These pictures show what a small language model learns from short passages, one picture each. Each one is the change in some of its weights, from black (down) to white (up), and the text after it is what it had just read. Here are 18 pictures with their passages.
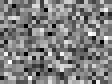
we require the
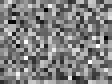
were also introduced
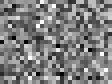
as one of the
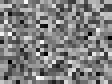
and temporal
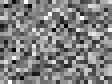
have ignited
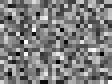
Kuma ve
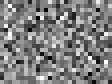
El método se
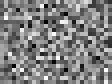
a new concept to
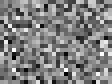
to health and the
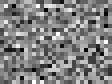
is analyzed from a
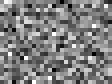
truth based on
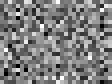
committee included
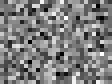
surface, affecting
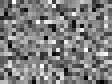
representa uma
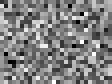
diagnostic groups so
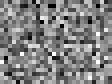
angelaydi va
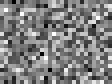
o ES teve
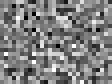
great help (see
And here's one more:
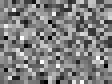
активность и
